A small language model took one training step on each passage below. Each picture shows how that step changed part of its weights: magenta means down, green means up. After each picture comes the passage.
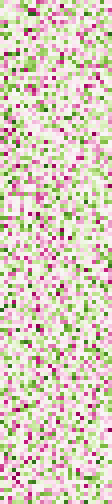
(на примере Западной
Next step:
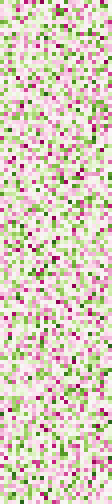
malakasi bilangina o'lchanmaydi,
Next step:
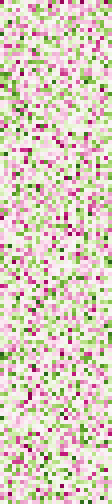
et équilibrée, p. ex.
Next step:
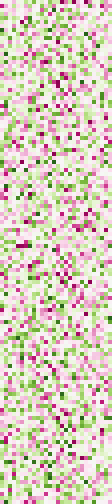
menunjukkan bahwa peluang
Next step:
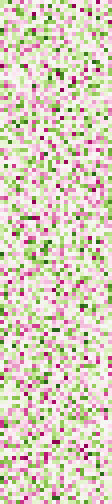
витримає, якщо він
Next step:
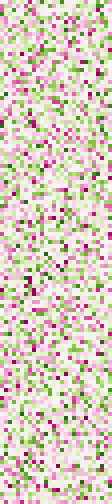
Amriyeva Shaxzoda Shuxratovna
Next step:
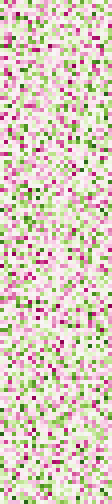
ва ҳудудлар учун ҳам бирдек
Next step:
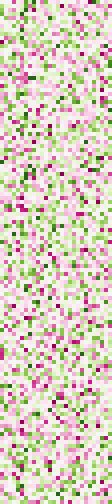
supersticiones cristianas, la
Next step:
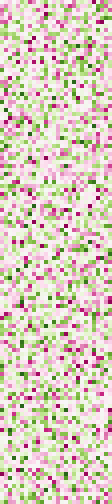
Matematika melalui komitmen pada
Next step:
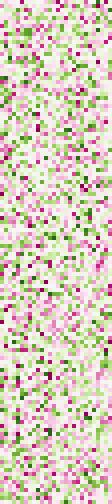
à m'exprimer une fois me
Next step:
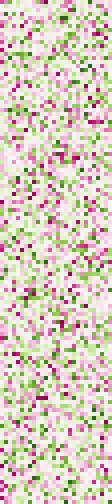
bahoning 50 ballga oshishi har
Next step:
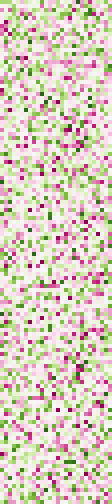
Viloyatdagi chekka hududlarda
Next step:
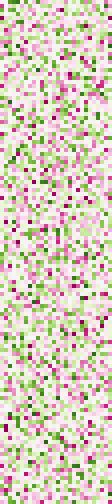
asoslangan bo'lishi shart. Bunda shu
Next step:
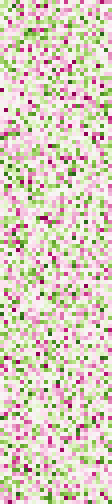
методов исследования функции внешнего
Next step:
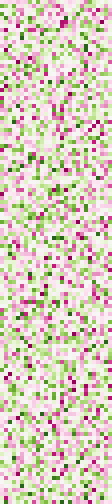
Eukariotlarda gen faoliyatining boshqarilishi
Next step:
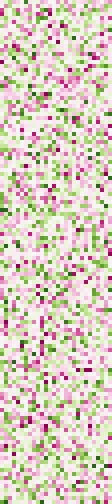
rozměrech $40 \times 40
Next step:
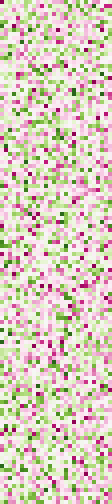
possano essere utili per contribuire al
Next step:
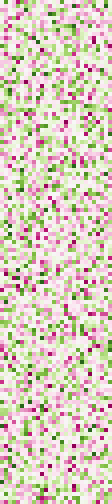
yoshdagi sog‘lom bolalar bilan bir qatorda
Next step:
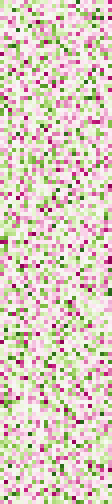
cepa de *E. coli*, en su
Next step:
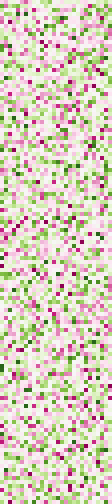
оскільки більшість методів
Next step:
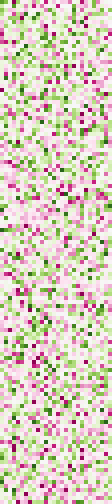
los años noventa, con el propósito de
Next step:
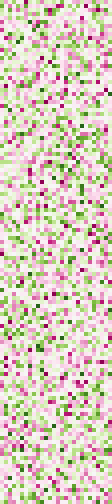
hududida yashagan ko'plab
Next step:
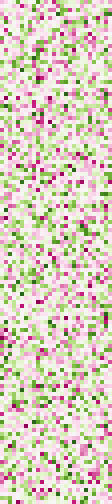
Akdeniz coğrafyasının
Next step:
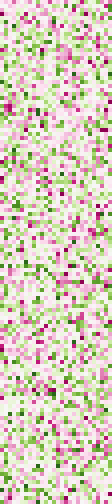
Mensch“, „man“,
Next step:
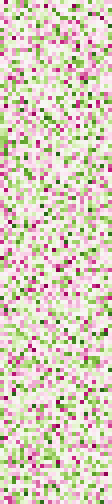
ustuvorligi VOLUME-5,
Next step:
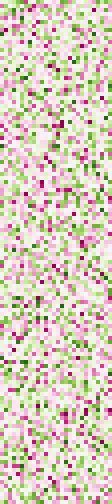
qilinadi)dan esa ko'pligi bilan
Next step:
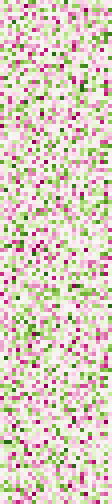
los entornos virtuales en la
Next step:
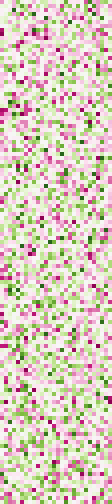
2020 році в порівнянні з
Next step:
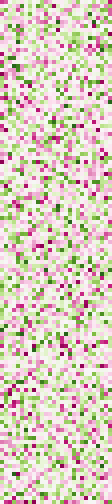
même de nos jours. Il a
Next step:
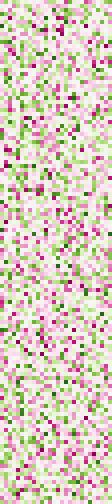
silico* de la sonda de
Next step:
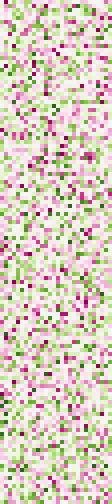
iar optimizarea acestui proces
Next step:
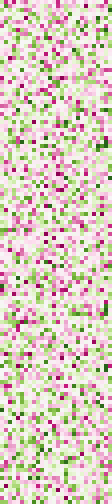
maiores riscos acerca de uma
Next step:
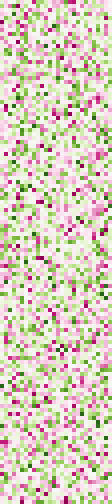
dans un jardin sans sorties.
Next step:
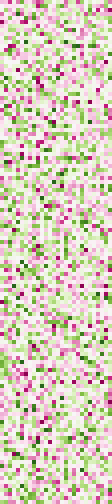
Review. *JAF (Journal of
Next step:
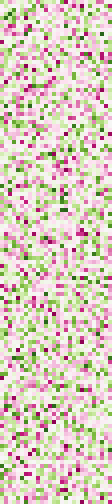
английскому языку как второму
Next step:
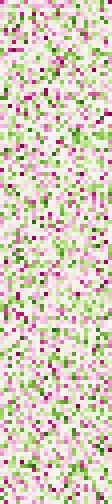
тақсимлаш; давлат қарзига
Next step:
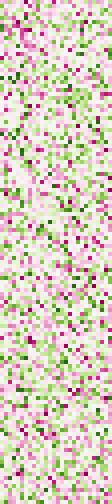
le financement public provient essentiellement
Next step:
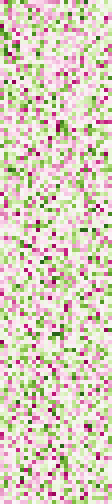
Frazeologik birliklar har bir tilning
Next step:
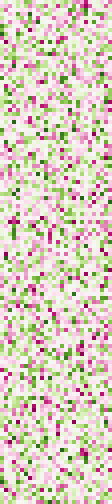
embargo, no le di importancia y continué
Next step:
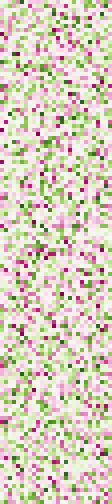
tushunsak, konnotativ maʼno
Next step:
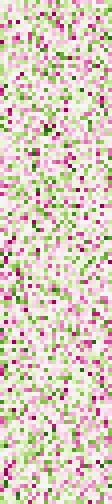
atribuem o começo desse campo de
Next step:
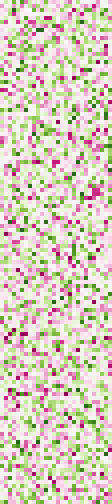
мы видим во многих
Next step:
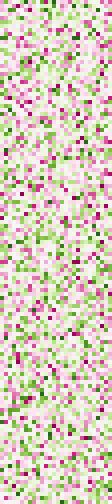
use of different types of conversion is
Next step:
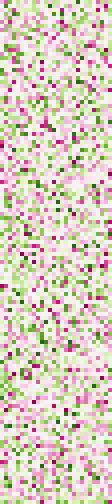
Oficina Tipografica até 1782,
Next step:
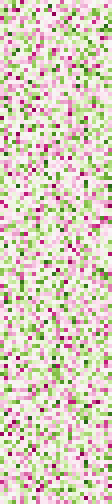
targets in the management of striae
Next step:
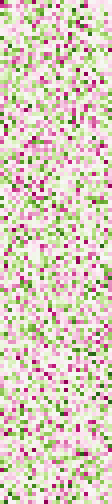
в ИИте связывают с
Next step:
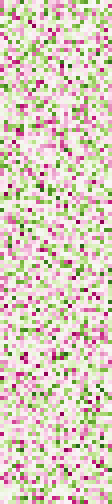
фоиз) энг коррупциялашган
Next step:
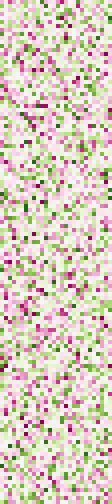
неэффективен, и их использовали
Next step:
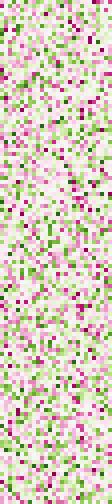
foi divulgado através das redes sociais
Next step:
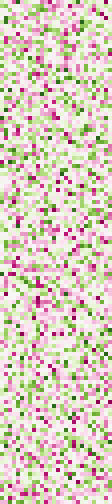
J.C., Larsen I.,
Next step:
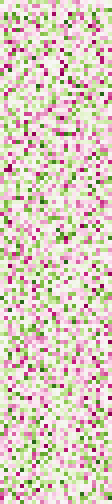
pode nem deve, contudo, ser
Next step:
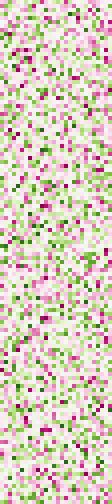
If scientific statements are made
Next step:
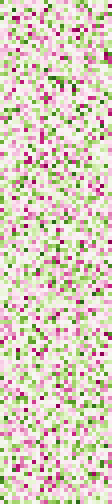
*Здоровье женщины.*
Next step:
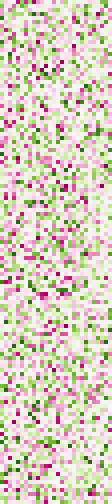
від характеру розподілу.
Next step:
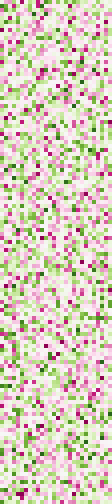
sintomas para os pacientes que enfrentam
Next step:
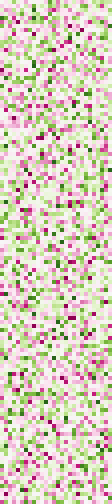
met betrekking tot: – bestaande
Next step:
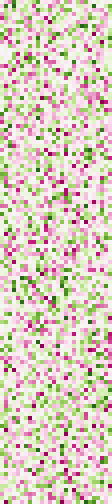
shuningdek, Shanxay hamkorlik tashkilotining
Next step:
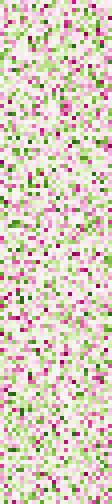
B3 langsung ke sungai.
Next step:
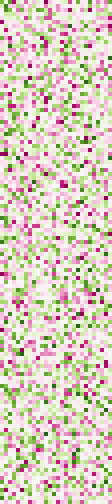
widely used. Key words:
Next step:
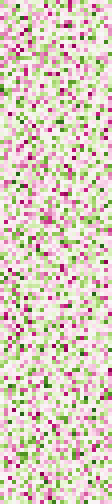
tadqiqot dasturi bo`lib, dasturning asosiy
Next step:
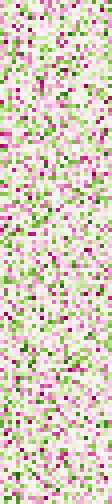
en la sociedad, de manera que han
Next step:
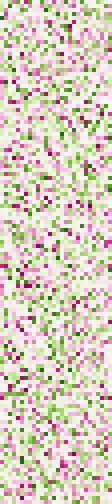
relativism. In 1935 he wrote
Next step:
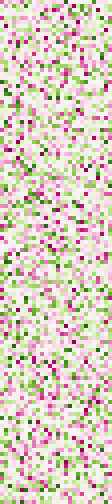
un concepto a otro, de una teoría a
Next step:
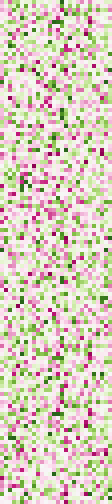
payda bolǵan bolsa,
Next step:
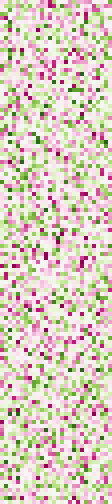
áreas y disciplinas de la cultura física, ya
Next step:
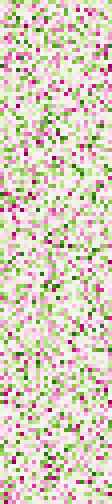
Ko‘pgina maktab va maktabgacha yoshdagi bolalar
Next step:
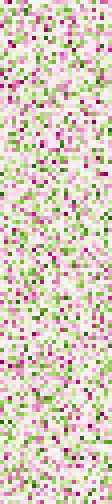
تدابير الصحة العامة
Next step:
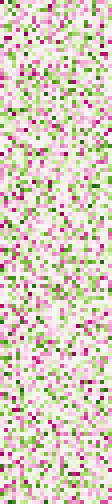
programó para retiro y colocación de
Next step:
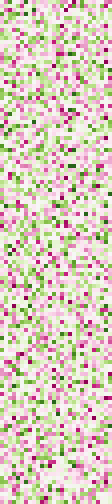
das histórias em quadrinhos:
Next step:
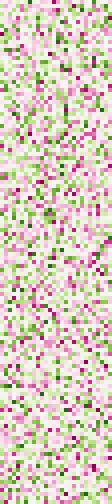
la ciudadanía se creará una plataforma
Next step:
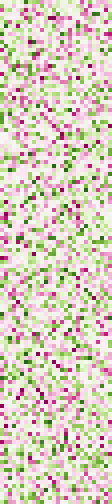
d'un siècle de la formation,
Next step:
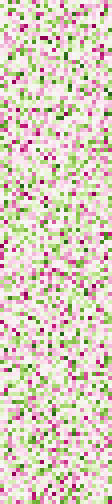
hareketle mevsimlik tarım
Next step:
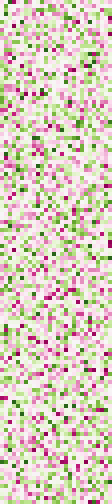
O'qituvchi o'quvchi-yoshlar
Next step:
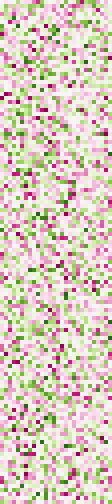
al.,2021) o sucesso do procedimento
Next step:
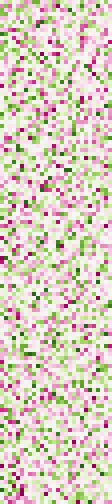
histórias, brincadeiras de
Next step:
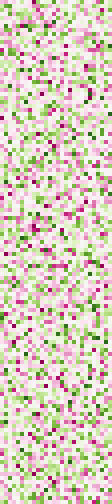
metodikasi (sohalar bo'yicha) -
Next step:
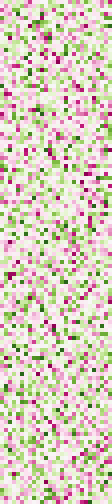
tolıq úyrengen, bul
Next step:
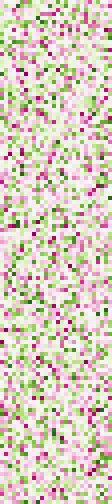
Filosofia quântica O filme
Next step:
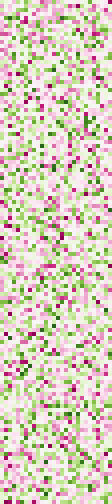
(control) Het bepalen van
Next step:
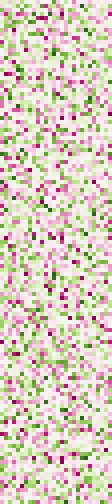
экспериментах. Рис. 3.
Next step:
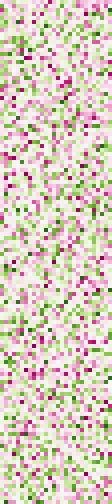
*per capita* mensal de R\$
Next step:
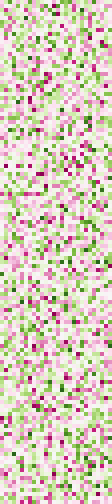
raqslari ham juda qadimiy tarixga
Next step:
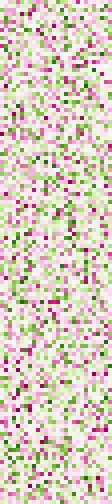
oyidan beri YUNESKO
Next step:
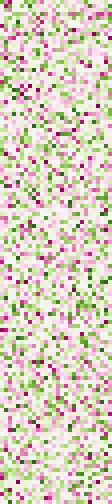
the PPP Hypothesis //
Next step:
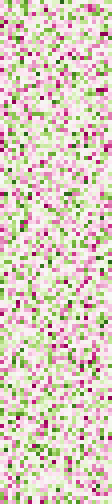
comprometimento, conhecimento e paciência foram
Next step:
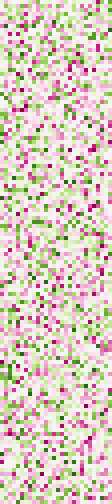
que levaram os trabalhadores informais a se
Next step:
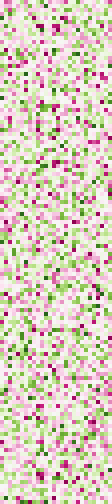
хартум, кубиталь
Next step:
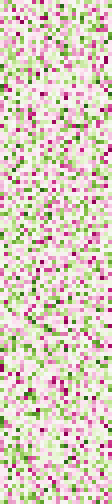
yengishimizni ta'minlovchi
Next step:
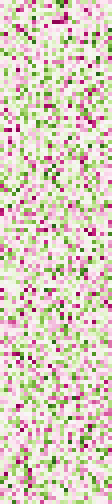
sohani rivojlantirishga qaratilgan qator farmon va
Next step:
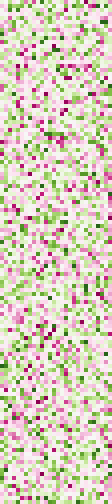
можна розглядати як умовну
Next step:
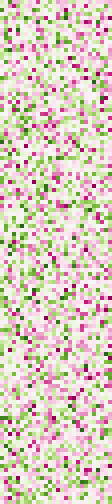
realizar un operativo que permita determinar un
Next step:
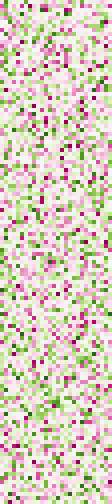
том, что необходимым является изменить
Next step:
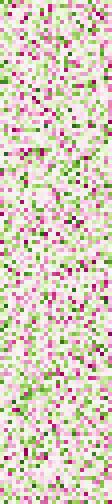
занимает значительную долю
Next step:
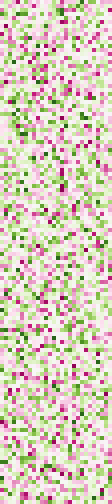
Ismailova Fotima. (2024).
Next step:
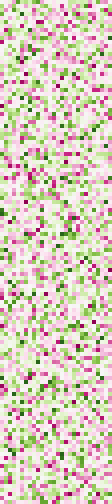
banyak gelas itu! etongan
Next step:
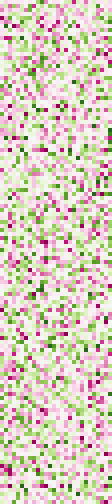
da maternidade da mulher negra, como
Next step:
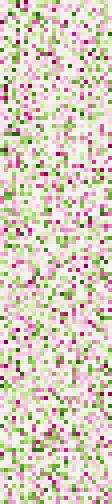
statt verteilt wird. Auf Abbildung
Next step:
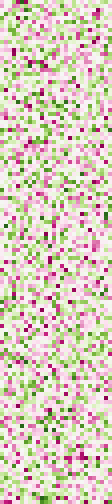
быть использованы в туризме и
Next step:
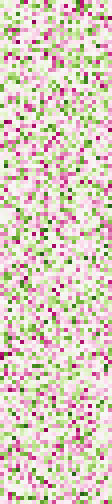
к наружной поверхности
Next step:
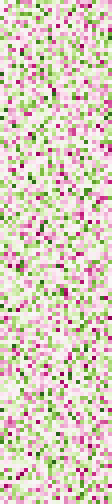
critérios, onde a importância relativa pode
